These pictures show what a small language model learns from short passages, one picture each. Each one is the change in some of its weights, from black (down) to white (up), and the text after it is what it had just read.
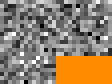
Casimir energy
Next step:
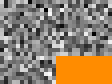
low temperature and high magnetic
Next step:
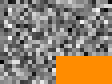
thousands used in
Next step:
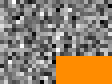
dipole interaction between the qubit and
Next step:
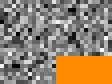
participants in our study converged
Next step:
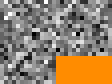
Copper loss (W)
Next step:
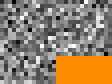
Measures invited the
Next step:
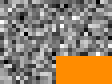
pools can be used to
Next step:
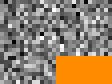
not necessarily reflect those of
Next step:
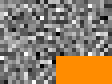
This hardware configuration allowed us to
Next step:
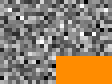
provides an interesting reference point for
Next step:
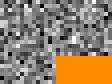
distancing measures (see
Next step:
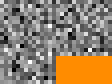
the REFLEX sample of
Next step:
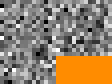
(Figure 3). When the
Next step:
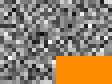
the exponential takes care of
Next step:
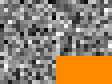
show a significant difference between
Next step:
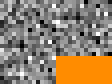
stream impact on the titled
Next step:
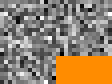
The fourth period is the
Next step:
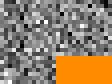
that it requires neither a
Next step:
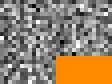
to be surface-enhanced
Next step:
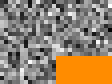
size started to go up in
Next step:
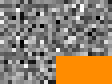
who believe, be you
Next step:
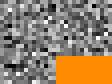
black curve) measured on the
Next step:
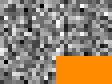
symbolic execution stack uses symbols
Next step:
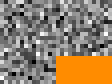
probability distributions of some attributes
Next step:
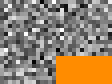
profile itself arrises from
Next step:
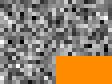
with helium and are
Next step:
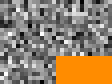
\nonumber \ear We can
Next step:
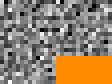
fundamental and technological interest in
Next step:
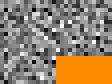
is encountered.
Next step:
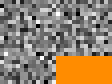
with the help of, for
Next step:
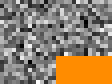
for teachers and not for
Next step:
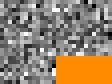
tunable organic molecules.⁵
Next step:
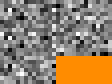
{\bibfnamefont {J.}~\bibnamefont
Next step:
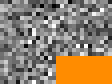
mm. Figure A10.
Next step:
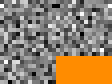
4. it is because of
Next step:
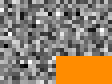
with successful remote access,
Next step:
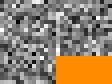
The strips were obtained
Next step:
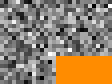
design in Section III, the
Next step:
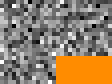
idea of the merging
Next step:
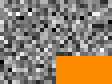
the state. Assam is
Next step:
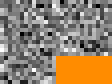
many others without any notable
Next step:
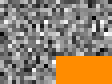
kerf. For targeted
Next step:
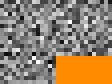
in the western
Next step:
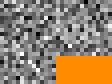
patterns, the scouring
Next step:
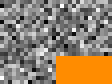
(Figure not given). The
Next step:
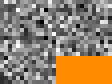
Services Availed by
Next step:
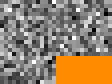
azimuthal angle of ${\bf
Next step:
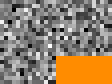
symbolizes love,
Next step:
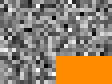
results mean the longer wavelength mode
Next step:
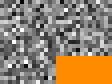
research data Both of them include
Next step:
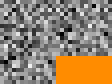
the anisotropic metric of
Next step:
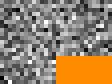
and the correct undamped
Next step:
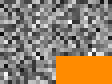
in the analysis of the characteristic
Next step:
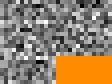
for residency and sometimes
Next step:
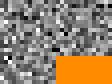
value versus standard residual. Table
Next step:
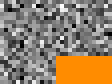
containing vortices, all of
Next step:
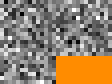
as well as changes in technological
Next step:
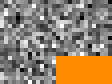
Features \and Ground
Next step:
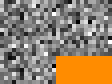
of a small amount of
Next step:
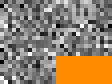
Introduction. Humanity has
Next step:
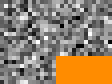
\end{eqnarray} is
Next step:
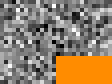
alter a presumption regarding
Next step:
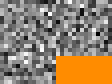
Meadows et al
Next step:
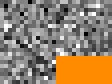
demonstrated that Logistic
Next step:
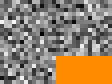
can encounter challenges in network
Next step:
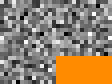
brands without much of
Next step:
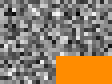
with X-ray data,
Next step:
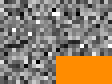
with a linearly increasing time
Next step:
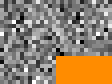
that allow the existence of modern
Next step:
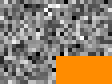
purity samples is a
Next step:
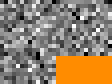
$\alpha \geq 1,
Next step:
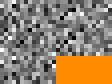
choice of the dimensions of the
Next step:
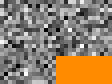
Secondly, the different values
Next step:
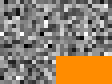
and heading stages,
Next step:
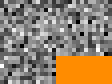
of extracted PDFs over
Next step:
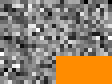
valid when the period of the
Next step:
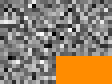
the study and derivation of
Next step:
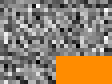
have a brightness greater than
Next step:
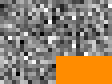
reputed to have better
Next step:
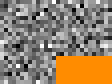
Rec fill 2 copy
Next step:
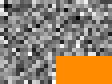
by any spectroscopic tools
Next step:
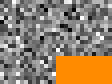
316 thousand US
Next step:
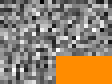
and $U$ remain the
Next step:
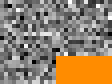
explainability. The system
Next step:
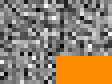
literature. Rani &
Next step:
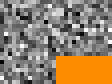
which is a polar material.
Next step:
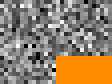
spatially stationary, making a
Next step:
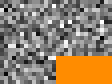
is to compare between immediate
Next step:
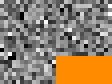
it reduces the likelihood of
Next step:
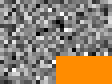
the dilution by the
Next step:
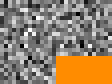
programme, all focusing on the
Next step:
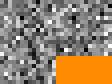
Environmental Interview
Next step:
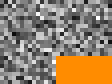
Query. He has
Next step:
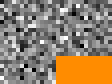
JOURNAL OF
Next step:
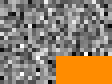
like surgery,
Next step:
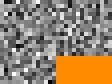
a compact uniplanar
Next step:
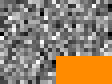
regime. Minimal surfaces then
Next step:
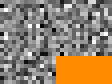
pericyclic fibre;
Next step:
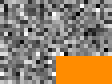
uses functionalities of Nira
